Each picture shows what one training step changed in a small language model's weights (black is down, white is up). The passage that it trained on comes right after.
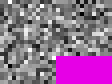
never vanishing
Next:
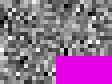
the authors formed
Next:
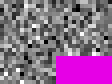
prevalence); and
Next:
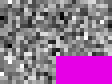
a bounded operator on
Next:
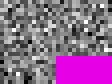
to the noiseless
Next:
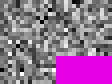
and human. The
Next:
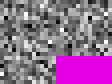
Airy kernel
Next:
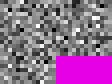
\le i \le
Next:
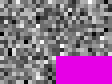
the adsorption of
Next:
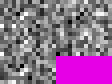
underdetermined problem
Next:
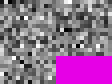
to one trusted
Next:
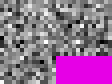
paper. It can be
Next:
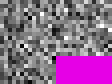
are advertised by
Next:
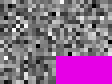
In Riemann's paper
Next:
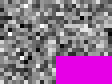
ending dot of
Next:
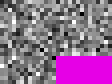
and for gathering
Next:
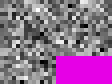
be communicated by
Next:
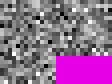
is a constant. To obtain
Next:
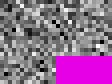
can be viewed
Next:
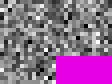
concave and
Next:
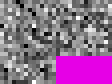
all primes whose
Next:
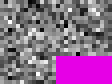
achieved by the
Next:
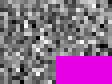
individual amidst
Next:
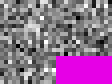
heating method. The
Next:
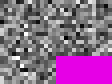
\newblock {\em
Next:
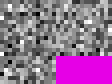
\sl Sizes
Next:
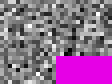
Vaghela et al
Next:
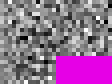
pathogens through
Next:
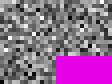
for the multi-level
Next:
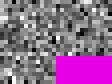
$\Gamma$-module to
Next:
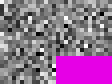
line, the length of
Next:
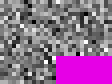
consequence of the
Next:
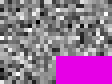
Space Station provides
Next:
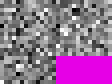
is complicated on
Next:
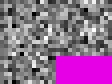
facility provision
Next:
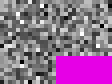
secant method otherwise
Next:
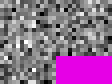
$G$ is not a
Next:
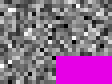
and Bhawna
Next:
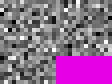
Approach to
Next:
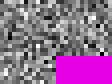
open the door for
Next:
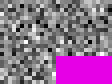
$B$ of the
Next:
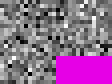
la Danza:
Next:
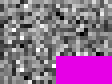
tooling. This may
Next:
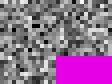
DE. See the
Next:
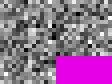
the (undirected)
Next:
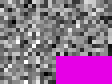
of floaters can
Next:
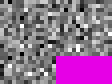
UC were entered
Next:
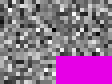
growth, its
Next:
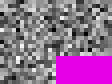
of hydrogen
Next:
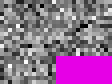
of enzymatic
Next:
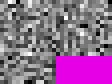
and delayed
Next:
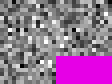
P_K}$ holds
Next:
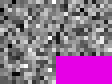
Saigo and
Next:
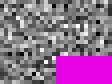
point for defining the
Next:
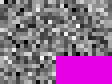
by noisy forward
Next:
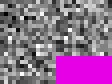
proposed so as to use
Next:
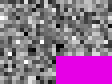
measure, which is one
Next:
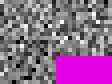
example, suppose that
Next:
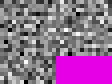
Ball structures and
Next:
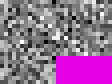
methods. The performance of
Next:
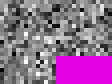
of $H$, in which
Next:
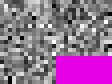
gives a connected graph
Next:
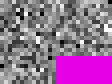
systems; - 3)
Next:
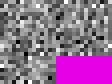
so that the local time of
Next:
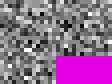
at the boundary points,
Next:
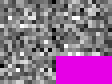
Nigeria, and
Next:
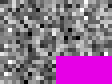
but realistic data to
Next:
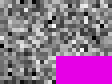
improve reliability
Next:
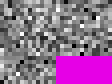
more effective techniques
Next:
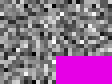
\label{Ineq E
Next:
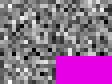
$K$ for all
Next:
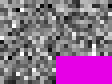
1}$ of probability
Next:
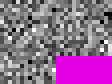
FFT transform.
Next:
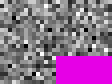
thereby reducing the
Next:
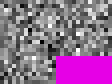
the incompressible
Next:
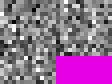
tool's interface,
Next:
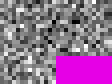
acrylic denture
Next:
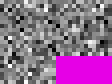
set $a \in
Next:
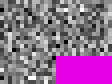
except replace
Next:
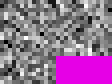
follows from item 2)
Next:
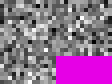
relation between those two
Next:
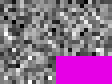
viral infections
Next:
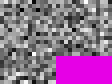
For the left-hand
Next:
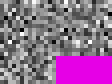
the equations of Proposition
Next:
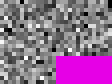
delivery, the
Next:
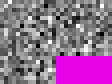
Indeed, one
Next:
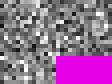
that induces a unique
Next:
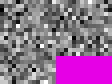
the functional $\phi$
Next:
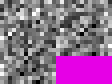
Space Data
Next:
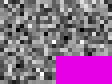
classifier h
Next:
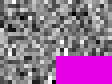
to undertake a
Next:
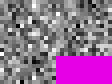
Conclusions in the
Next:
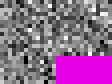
For our results in Section
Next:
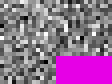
prove that there exists a
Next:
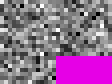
singularities} \noindent
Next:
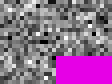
references therein.
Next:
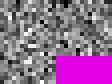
and workshops on
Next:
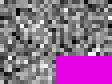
geometric multiplicity
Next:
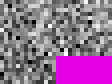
theorem is based on a
